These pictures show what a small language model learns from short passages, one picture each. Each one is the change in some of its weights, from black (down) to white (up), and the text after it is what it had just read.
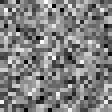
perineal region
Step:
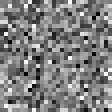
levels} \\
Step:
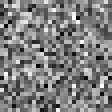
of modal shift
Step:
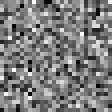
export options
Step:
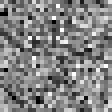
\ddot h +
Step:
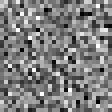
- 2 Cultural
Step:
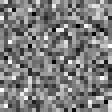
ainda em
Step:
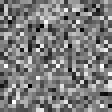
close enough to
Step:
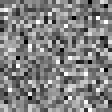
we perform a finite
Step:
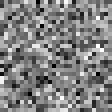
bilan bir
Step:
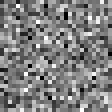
manpower resulting
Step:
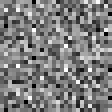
does not have a
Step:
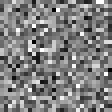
educação moderna
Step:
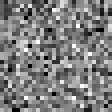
declares that
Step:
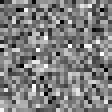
in the form of
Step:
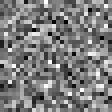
Before the data
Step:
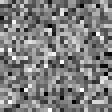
of medicine.
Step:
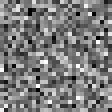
use of ECT
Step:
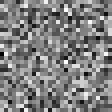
el grado de
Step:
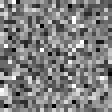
a robust
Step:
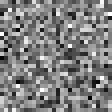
their product.
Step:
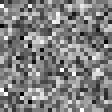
as the interaction on
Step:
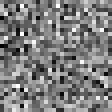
the sentence.
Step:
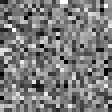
Finland and
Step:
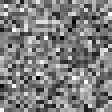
of alternative and
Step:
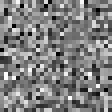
with some sort of
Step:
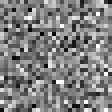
elements of
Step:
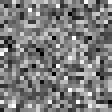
a better
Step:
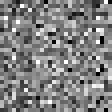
The main goal that
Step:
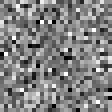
universities have
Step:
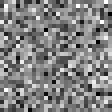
Z. Kh,
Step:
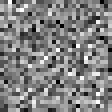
relevance between a
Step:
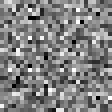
densities of
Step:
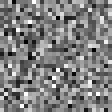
be positive.
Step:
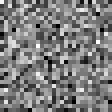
heat curves
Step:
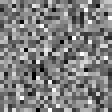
a covariant
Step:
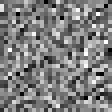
de arte sobre
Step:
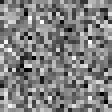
we also show the
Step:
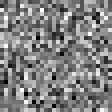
is identified with
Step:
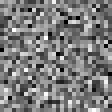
regime of the
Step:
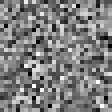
contrast, the
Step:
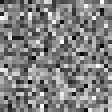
which could be
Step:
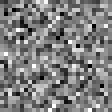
order to get
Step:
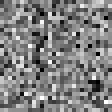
the theory, the
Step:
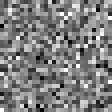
En blanco las
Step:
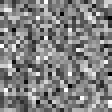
four particles which
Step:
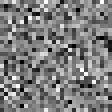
code. They
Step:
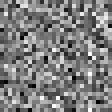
points to be
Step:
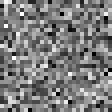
place of education and
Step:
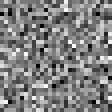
has been paid
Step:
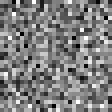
was a small set of
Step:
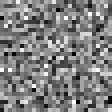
at the chaos
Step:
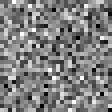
user access
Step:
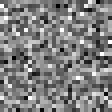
would be expected to
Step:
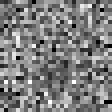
in at least
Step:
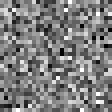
mcg) in
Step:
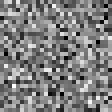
hand, of the
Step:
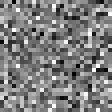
for Computer
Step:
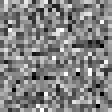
solar composition
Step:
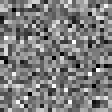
considerable complexity
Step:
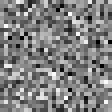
introduction to
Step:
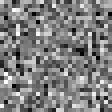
outcomes of
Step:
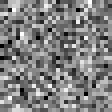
and talent
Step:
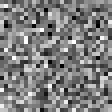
of artificial
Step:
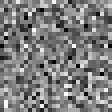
source was
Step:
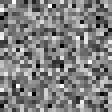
is a protein
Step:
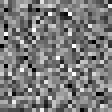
coherence value
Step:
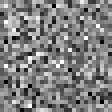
large percentage to
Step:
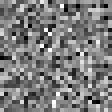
and developing soft
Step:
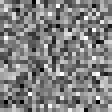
our numerics
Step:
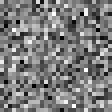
of interest The
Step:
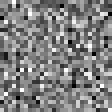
to people with
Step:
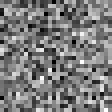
the left and
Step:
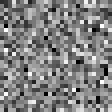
between them, we can
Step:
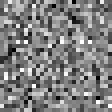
with transverse
